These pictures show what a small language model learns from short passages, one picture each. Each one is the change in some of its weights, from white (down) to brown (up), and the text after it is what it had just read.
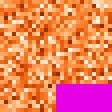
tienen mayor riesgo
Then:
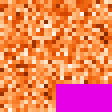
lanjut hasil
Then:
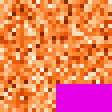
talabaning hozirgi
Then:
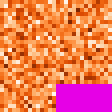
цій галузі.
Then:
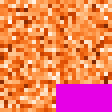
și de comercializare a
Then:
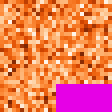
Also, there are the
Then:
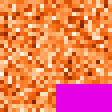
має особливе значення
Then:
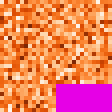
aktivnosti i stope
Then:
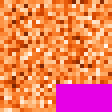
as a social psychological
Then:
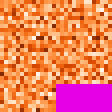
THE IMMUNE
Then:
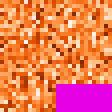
правильно выбрать
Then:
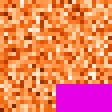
el ciberacoso,
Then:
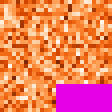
LES, acceptate de
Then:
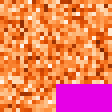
à declaração, a
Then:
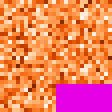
acessibilidade, foram
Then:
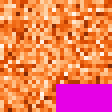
nova vertente capaz de
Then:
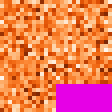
свою очередь,
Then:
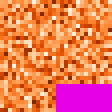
віддає перевагу
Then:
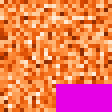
впевненості –
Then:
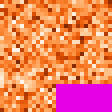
um esquema que se
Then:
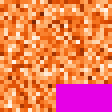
em Brasília, a
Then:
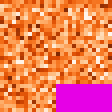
seu país de nacionalidade
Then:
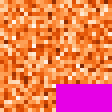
навчальний заклад
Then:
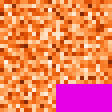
World Resources.
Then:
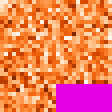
На нашу думку
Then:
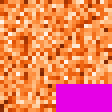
zonalar faoliyatini
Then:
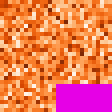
крупным рынком
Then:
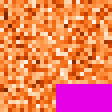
lei sapere, prego,
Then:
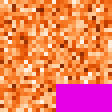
higher education process
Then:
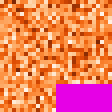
por sua vez, está
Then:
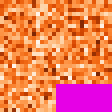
стосовно того, що
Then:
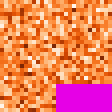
Afghanistan and
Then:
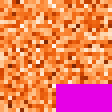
increasing chances for
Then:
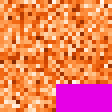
de 250 nm. Se ha
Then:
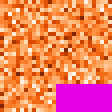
Salah satu mata
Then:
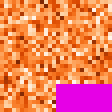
y su integridad. Sin
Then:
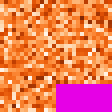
população estimada em
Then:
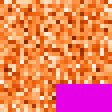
мулоқот” ва
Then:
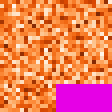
issued opinions.
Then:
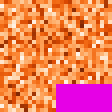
необходимо сочетать
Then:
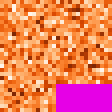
aprendizagem prática no
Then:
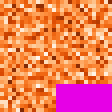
Logopädie im
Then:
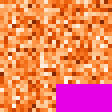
baixa Aptidão
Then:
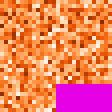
in schrijversland
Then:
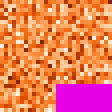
беради. Ҳар
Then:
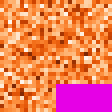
adaptabilidade do
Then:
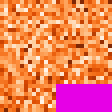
Pacific State University,
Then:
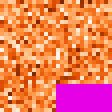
(tabiat hodisasi,
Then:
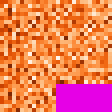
tushirilgan va u kishi
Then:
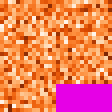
um produto de aspecto
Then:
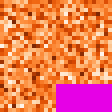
прессе освещался
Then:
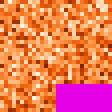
percentages van de
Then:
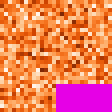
dalam perhitungan nilai
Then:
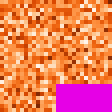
reconfiguración social que
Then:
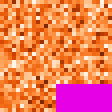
de ser un pueblo santo y
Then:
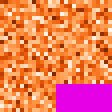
va o'nlik. Ulardan
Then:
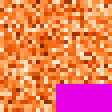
récit atteigne une
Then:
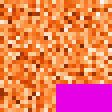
Jakarta: PT.
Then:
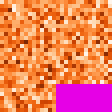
xotin-qizlar bilan
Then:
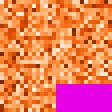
dasturlash, modellashtirish va
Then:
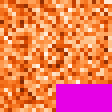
kapanması, sis,
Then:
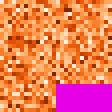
jumladan OTMda
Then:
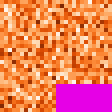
amaliy ahamiyati,
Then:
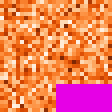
“So‘z invariant
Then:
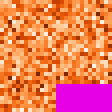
cohesive visual
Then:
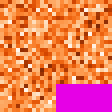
ularning axborotni
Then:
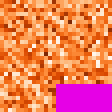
در درمان بیکاری
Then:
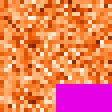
no momento atual, com
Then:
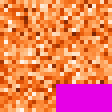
mit seinem Vorstand,
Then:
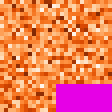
définitivement l'une
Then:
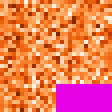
[Immunological risks
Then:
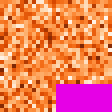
Scenarios of future
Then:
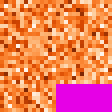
bir karar ağacı
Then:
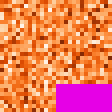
pekerjaan sehingga
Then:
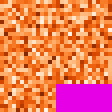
rivoji ham ana shu
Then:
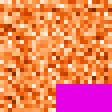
que no sorprende que las
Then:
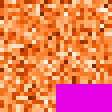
lozim. Ushbu
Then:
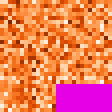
itu. METODE
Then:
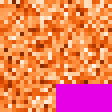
o resultado deste trabalho
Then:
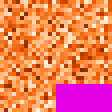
jamiyatda, uning
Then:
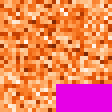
malignidad, dado que un
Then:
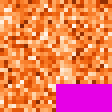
WAGNER, T.
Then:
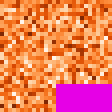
экстремистик ва
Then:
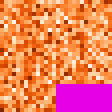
gegenüber den Gene
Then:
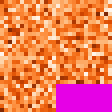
- нутқий
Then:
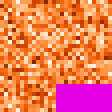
supervisión directa,
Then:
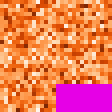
dreaptă orientată
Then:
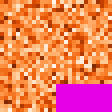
uzum navlarining
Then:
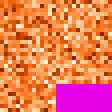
l'intervista. Il
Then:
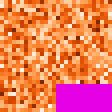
18 yoshdan kichik
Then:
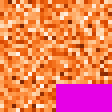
Leksek ma'no
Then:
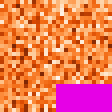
око”. Краса
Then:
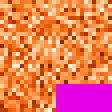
Journal of Learning and
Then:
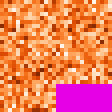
quantidade de grupos
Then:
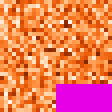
Ang paghahanda sa
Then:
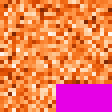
yig'a boshladi.
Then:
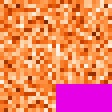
deve exercer sua
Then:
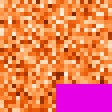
se v tovrstne
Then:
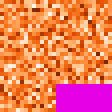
"moral", colocando
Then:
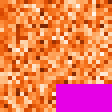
mínimo esperado es
